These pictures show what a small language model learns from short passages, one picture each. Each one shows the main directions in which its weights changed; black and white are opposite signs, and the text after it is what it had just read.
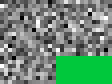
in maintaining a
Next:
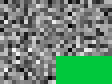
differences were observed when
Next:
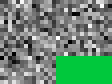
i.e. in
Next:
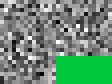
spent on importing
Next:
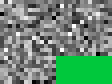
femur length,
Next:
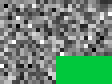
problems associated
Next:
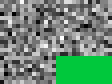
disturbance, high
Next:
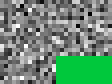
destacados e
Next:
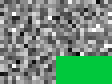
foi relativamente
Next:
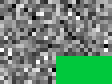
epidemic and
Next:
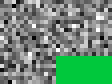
(one thousand
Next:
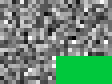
more efficient.
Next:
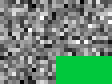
idea, education,
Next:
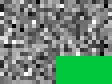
showing resistance with
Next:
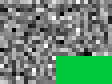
a,b) The
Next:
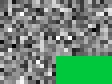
Sheth ³
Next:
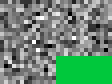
the corresponding
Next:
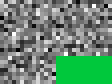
regardless of the
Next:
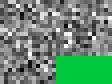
Central Bank of
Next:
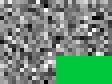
the hot deformation
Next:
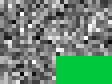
leads us to using
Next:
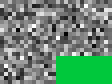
University: 24
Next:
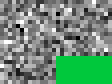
contributions Halil
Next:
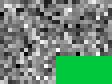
permanent wilting
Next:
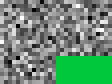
did not hold for
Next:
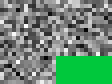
an inner complex
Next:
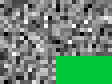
flat wagon –
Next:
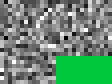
used for pick and
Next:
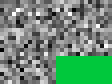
tentou determinar
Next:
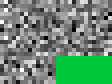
far, there is no
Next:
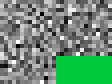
help children
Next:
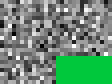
that different users of the
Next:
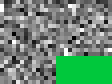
a las oficinas
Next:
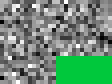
maktablari va
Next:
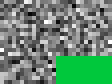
o Projeto de
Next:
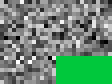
to IPv6
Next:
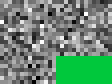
example, as a result
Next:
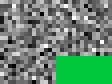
THE LOVE
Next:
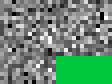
тр. IX
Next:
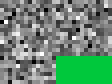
The samples were collected
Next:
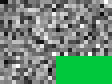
in properties.
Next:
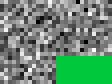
with the largest
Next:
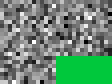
usuarios que
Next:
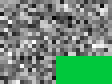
of the saturated
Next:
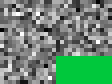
al. Congenital
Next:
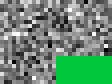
the educational process in the
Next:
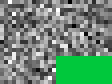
Strokes are
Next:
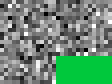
in the e^+
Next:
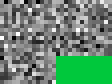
provides the highest
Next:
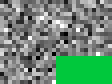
of the substances
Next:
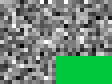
inculturé des
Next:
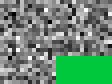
several aspects
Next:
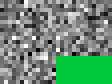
food industry.
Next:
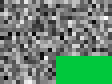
approaches to teaching
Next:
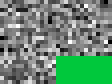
Z, Ganci
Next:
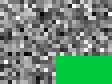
NGCO system
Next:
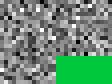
job placement for
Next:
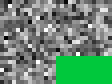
los Orientadores
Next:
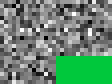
deben tener
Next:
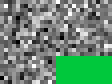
body and room
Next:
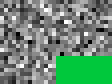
du territoire à
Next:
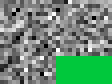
available starting
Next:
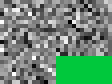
next major
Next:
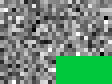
estetik did,
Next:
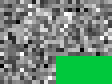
dental implants
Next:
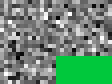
гравировки и
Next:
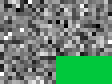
parliament, put
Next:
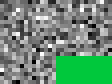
different speeds
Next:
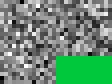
and transmitted
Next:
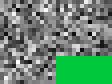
que diz respeito
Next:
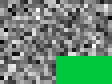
mozgatni a
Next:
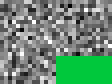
этой страны
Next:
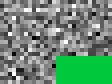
category Yes
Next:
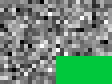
of the most suitable
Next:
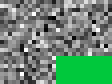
language processing,
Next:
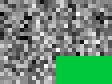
percent of its
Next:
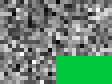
E \cdot
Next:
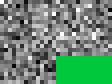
analysis was performed to
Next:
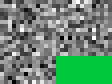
factorial combination
